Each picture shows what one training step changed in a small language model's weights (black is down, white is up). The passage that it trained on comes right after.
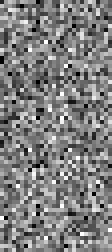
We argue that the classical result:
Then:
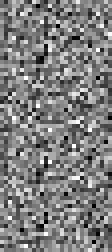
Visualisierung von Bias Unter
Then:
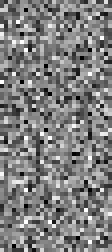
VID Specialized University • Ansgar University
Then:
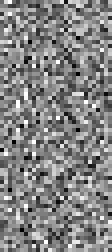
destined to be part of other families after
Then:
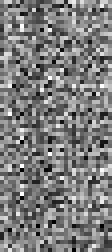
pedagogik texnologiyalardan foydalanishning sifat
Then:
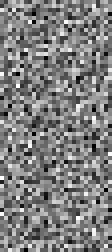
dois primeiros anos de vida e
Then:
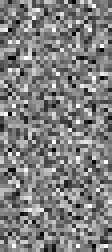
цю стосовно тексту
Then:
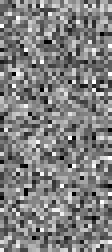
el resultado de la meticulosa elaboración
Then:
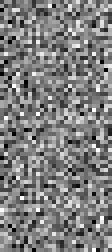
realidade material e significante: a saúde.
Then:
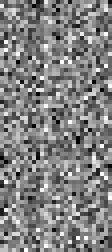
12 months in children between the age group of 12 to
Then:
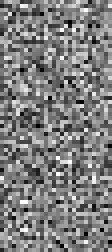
ta'sirlashganda to'rlamchi
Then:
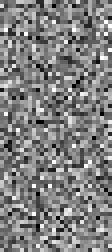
50-60 sm kiradi, usti
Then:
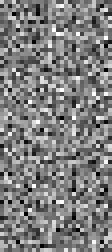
diialnosti: monohrafiia.
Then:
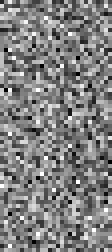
both gases because of new air mass movements resulting
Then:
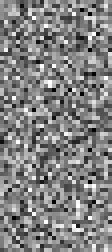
мавжуд. Абу Наср
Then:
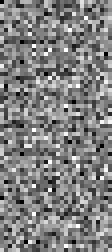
información heterogénea y dar resultados
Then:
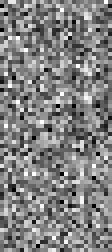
The dominant futsal learning approach carried out by
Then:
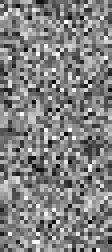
The factors influencing the incidental involution of
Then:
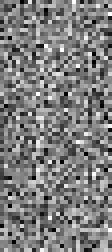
de lectura y control, una característica de la
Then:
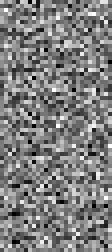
Puumala hantavirus
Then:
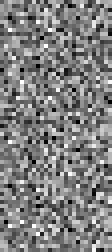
can show significant variations for monthly,
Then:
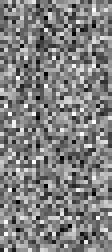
3. Bolalar oid masalalarni
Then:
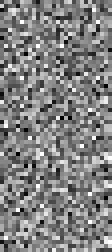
this work highlights the necessity of integrating
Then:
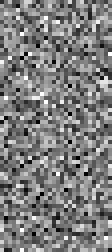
for long duration conventional balloon and
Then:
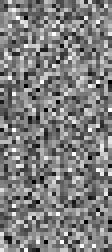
angle at cities of Northern Europe is presented.
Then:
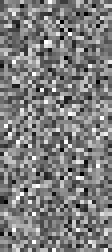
функционируют по всему
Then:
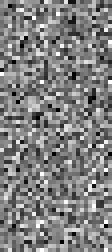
dan Perdagangan Republik Indonesia
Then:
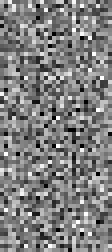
u yerda bemorlar uchun dorilar
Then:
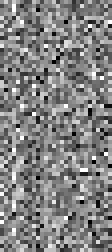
van in een project te onderkennen fasen
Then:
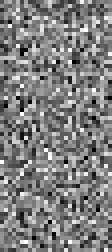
da matéria. Teve contribuição no
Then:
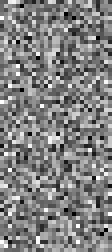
assembled by conventional resistance spot
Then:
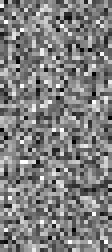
renovation. Those are further discussed in
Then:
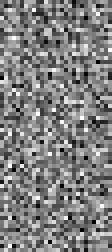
orqali biz so‘zlarning mavzuviy
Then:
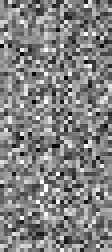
of programs for power quality analysis [86], which
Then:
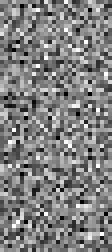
Согласно отчету профессора
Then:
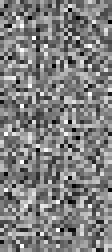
be some practical work in it. The practical work is
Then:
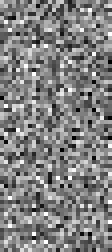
can also be employed to reduce further the number of
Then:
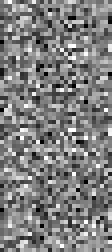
oid o‘rganish ishlari asosan
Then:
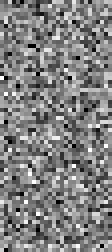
death was "the government commodities"
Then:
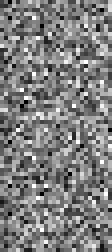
La falta de conec- tividad en
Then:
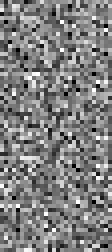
deseamos impulsen futuras investigaciones.
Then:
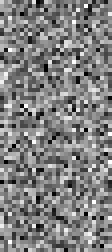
*Oriental Journal of Medicine and
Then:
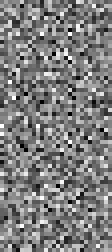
помещика составляли
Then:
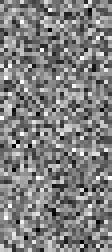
shown in [Table 2](#). Systolic
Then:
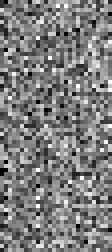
Se identificaron dieciséis intervenciones de
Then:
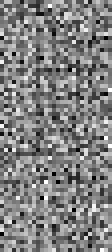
Mirziyoev Shavkat
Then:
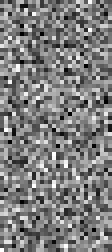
Collaborative Research Infrastructure Strategy
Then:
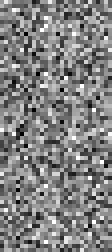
successful initiatives from EU, good local examples and
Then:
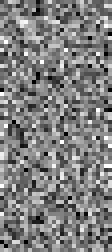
is geographically isolated from cyclones
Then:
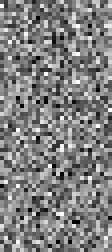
intently to the child's story.
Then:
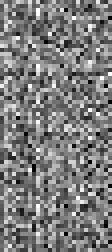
mai populare în rândul
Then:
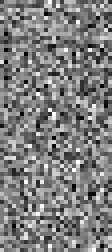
abril e agosto de 2022. Com
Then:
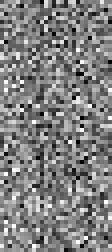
Qırğız Dilində Ortaq
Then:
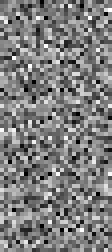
some of which are included below: - The
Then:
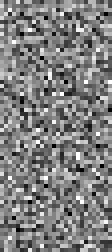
¹ Research Scholar, Biju Patnaik
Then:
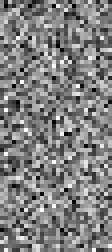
of different microorganism, which cause diseases such as
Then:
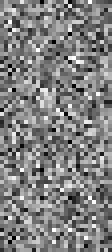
компенсаций резервным
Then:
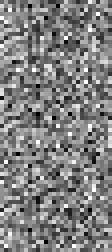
"Blood On The Ground" by
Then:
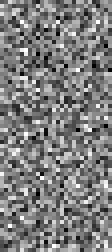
selection method. Expert Systems with Applications,
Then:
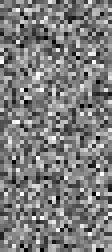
process associated with a subtalar dislocation,
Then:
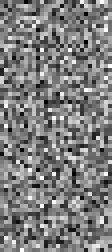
i.e., the total documents and citable
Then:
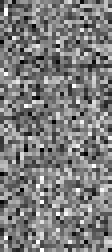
a seguir. A escolha do
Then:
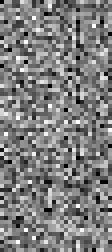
construído como fator de instabilidade
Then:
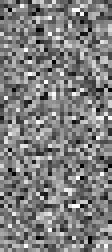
Virginia Woolf se déleste
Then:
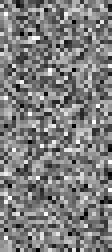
E., Fernández Villalba
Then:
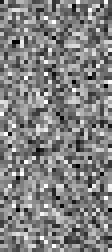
usual multiplication such that $a^2 =
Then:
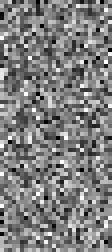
a structured questionnaire (Appendix M
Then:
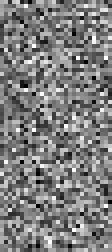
joy tanlandi. Mirzo
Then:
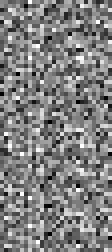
و یا نامی که در
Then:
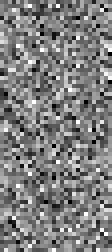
no temperature difference between the two sides of the
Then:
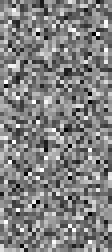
уменьшилось число
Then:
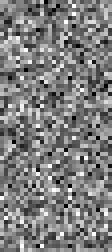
The most effective method for synthesizing homogeneous
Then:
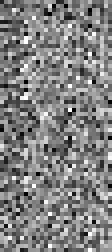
una investigación sobre la historia de la sexualidad en
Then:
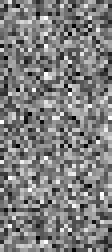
the activities of these tasks are reported in the already
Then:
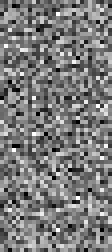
CU (RCU) algorithm reduces the
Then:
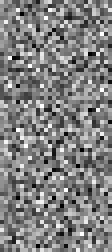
that allows users to behave and react
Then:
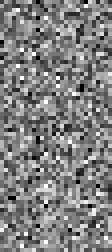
electrical service for 2023 and potential additional
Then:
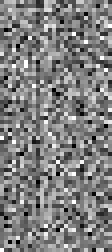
led with 435 colonies, representing
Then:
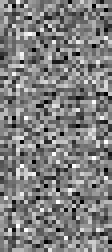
skal komme tilbake til
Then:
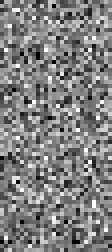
sexual crimes against children is lack of legislation on
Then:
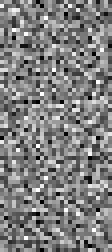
more expensive components and multi-stage installation
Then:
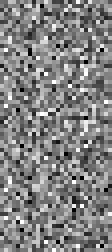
вас-сунна” шаклида
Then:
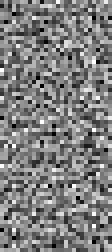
mengajar terhadap tujuannya.
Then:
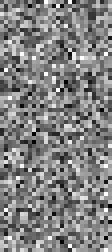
aspect of their university education, in relation to receiving
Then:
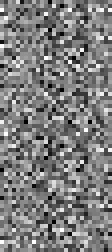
(1). Наиболее эффективные
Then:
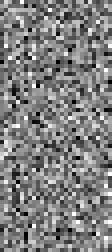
been either assigned to excited excitonic
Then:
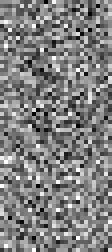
Care Assosiation (IHCA).
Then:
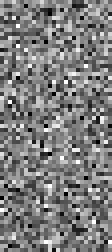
me ocupo con particular atención de analizar
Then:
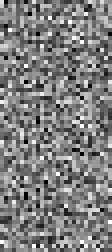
Gedanken [Kind schreit,
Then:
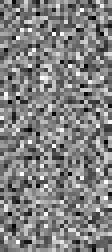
a destination provide direct and indirect employment and
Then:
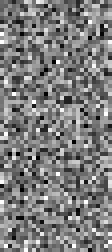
movimientos extraños. Esta manifestación
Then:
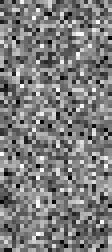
creando un vacío que repercute
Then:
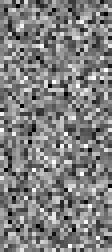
to calculate from the measured pressure (p) the
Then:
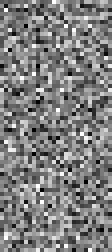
rigid body. If this displacement
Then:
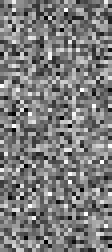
faolroq ishtirok etadilar va
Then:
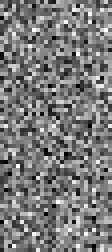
entre delincuencia y castigo a
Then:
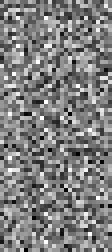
military provided by an institution(s) other than
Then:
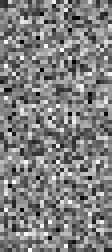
of other systemic or topical therapies prior
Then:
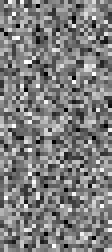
as well as a tailored acceptance factors
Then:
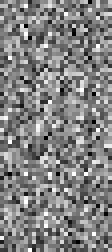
forecasting plays an very important role for
